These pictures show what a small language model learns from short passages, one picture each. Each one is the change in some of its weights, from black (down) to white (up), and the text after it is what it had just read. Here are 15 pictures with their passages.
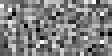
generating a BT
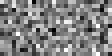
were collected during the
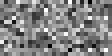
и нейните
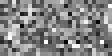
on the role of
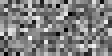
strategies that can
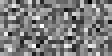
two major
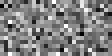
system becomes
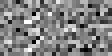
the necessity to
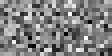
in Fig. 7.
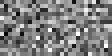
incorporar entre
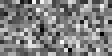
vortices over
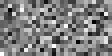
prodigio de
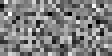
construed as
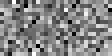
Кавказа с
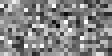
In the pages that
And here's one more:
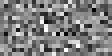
et la gestion
